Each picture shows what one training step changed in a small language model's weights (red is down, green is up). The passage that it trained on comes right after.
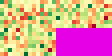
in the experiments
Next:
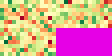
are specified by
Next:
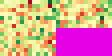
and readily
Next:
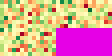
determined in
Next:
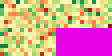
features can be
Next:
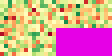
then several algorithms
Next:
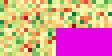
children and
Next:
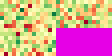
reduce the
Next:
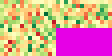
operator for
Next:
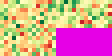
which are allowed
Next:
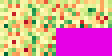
However, they
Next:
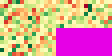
last part,
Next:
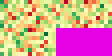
take the
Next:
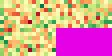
results reveal
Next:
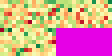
approaches are
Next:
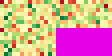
magnetic fields
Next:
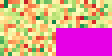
subject of several
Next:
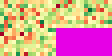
the infection
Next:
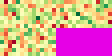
pointer to
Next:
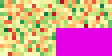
function technique
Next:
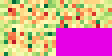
the team's
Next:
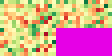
to compare the
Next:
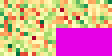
the reduced
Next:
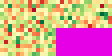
each pair of
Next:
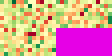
when surgery
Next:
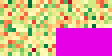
and Schur
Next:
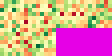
electrons are quantum
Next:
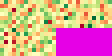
ideal for
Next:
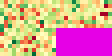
the requirements
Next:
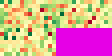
because we have
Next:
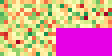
with masses
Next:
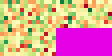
determined by the
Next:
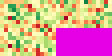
to zinc
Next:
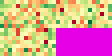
this study.
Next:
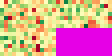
a represents
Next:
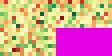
which $j$
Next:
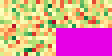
mix, as
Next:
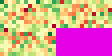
identity will
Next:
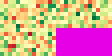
which in turn
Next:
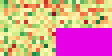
proportional to
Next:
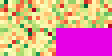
duality without
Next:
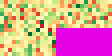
the stress
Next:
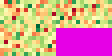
presence of a
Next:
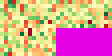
observed with the other
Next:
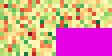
the root
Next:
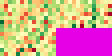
and weights from
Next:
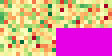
with a male
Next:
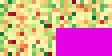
A force
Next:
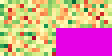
team was
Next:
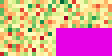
related to the
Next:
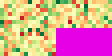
and image
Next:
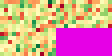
caused by
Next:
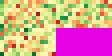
this article can
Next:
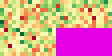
and present a
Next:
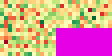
the surface of the
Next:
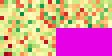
or interviewing
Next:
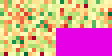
from the initial
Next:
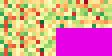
the number of
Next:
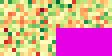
to investigate
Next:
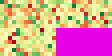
only relevant
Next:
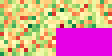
of alternative
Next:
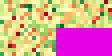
term, it
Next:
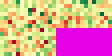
VF is not
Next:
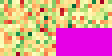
because of strong
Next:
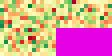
statistical and
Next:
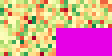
data on the
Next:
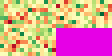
is now possible
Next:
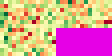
weak activity
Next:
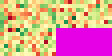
it has good
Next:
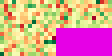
non oral
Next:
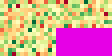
their capacities
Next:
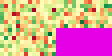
2 show that the
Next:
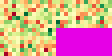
and clinical
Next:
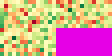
we have $$
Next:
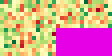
used to calculate
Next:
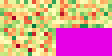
form of:
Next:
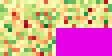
This is the
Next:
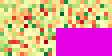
Tong University
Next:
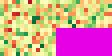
flow speed
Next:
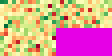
a balance
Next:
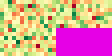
respectively, the
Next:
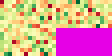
For patients
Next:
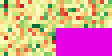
of learner.
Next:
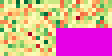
and therefore can
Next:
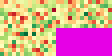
But the
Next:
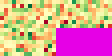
curing is
